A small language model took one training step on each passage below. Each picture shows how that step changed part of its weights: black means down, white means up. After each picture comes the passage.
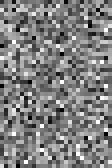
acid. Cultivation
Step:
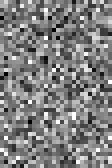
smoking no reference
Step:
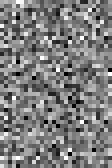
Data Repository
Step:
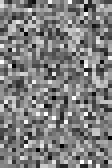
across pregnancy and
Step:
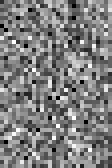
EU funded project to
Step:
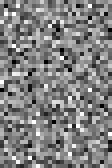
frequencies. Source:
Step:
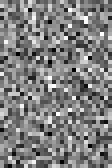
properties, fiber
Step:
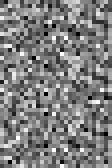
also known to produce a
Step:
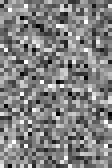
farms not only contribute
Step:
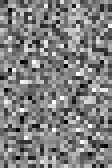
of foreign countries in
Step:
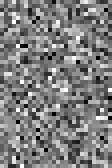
gender to be at a
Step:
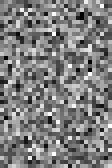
dimension Fig.
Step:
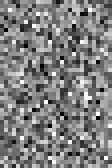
innovation process to work effectively
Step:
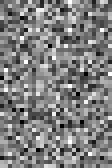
the mastering of the
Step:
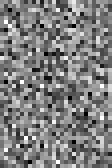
for local governments that address the
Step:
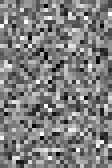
40mm were evaluated
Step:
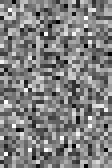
inferential statistics of
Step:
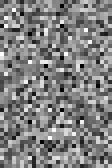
vs. canopy
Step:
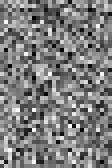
Transcriptome analysis of
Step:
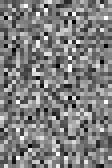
kindly stopped
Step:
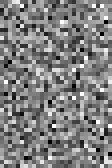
creative capacities is that
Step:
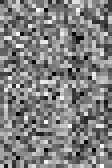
that the philosophy
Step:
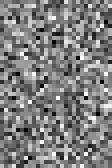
10 m outside wall
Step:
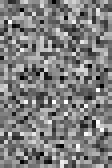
international visibility within the
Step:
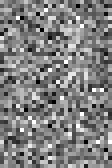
features. And further
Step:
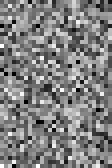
calculated from the linear
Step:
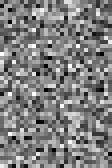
significantly reduced compared to the
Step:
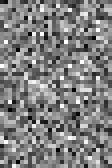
& transparency
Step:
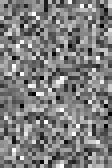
group occupies the same
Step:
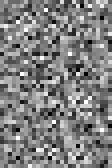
here has the most vital
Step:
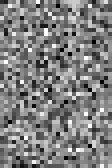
has to exist. This is
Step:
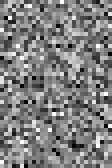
concerned with the life of
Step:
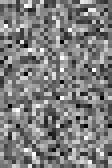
geriatric age group
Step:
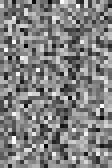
Study to Assess
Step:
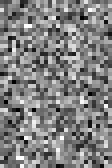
of the cations **2**
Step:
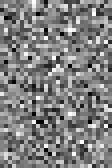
when machining an
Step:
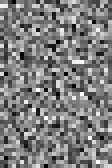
engineering or other types
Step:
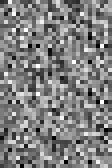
Health Organization
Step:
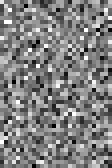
prostitutes, who
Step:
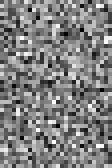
due to A-PG in
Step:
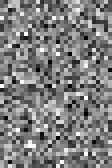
is a constant drug
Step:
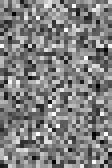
hypothesis, at
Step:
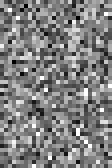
(independent variable)
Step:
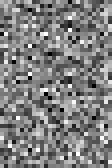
account. The 529
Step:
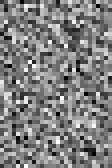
Indonesia. All
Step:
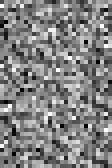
embryonic development,
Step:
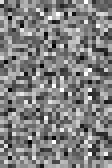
for healing and going
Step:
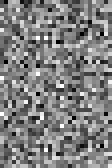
infrastructure or
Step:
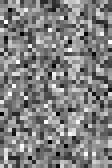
MRSA strains were
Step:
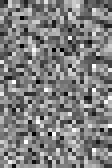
available in the market. Their
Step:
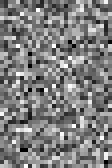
the teaching material content is
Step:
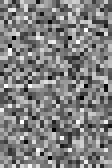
where solutions to the equation
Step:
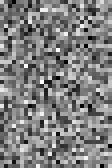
instructions at selected
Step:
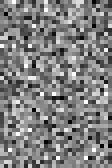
unlabeled domains except
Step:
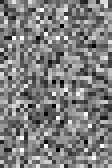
may split into many
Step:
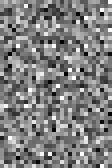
Modares University,
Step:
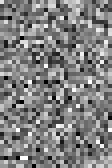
be implemented as it is.
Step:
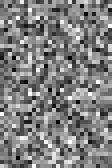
the breeding program.
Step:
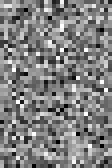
It also refereed as a
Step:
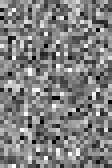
offered load is shown
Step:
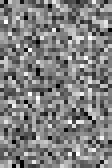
innovative solution. This study
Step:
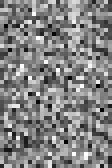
the ITS region for
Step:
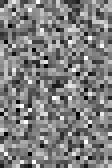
energy productivity requires
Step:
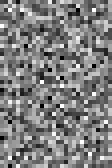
a diameter of 40
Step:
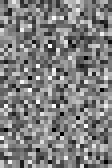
to both physical and social
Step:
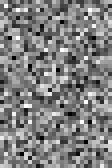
pretrained language models.
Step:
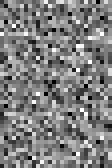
first, third, and
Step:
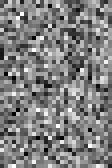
study involved two groups of
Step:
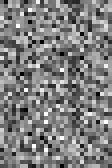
type of CVD is
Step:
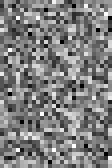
lecturers with
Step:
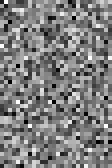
inventory data (251
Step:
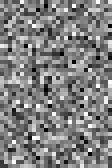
stick, as they
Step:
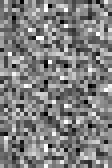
those calculated theoretically
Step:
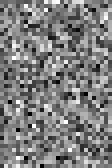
Resistant family
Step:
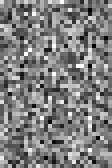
membrane regions;
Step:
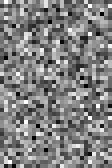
tumor necrosis,
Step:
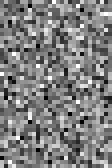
these pollutants have been
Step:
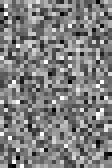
happen to be the
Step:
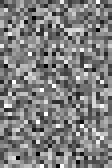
is broadened and
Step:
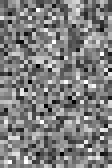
the migration of
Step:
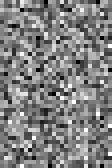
Amur falcon
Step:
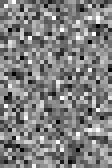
Memory Alloy:
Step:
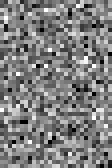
a strategy that enables
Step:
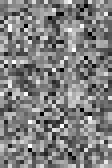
IP, VLAN,
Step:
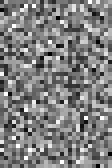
Kogi State.
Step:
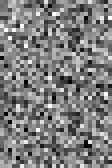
parents, educators
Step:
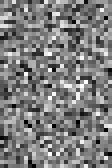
OSTITIS IN
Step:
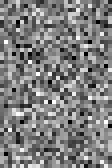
a direct impact on the location
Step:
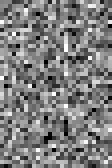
Promotoras de
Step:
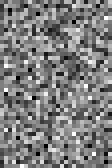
Users can continue to
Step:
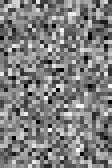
is also a risk for the management
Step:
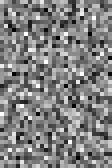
consumption of vegetables are
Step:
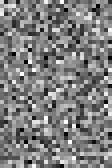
minutes. The hot
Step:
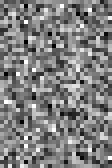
decisions. Adaptive management
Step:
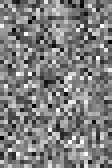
5. AA Operators
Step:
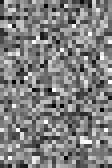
'a' denotes
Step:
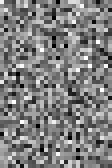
Four methods were used to
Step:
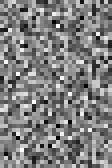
business in very simple way in
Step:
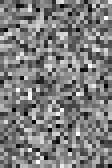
process innovation is the application of
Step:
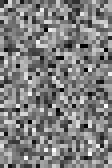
life cycle assessment of
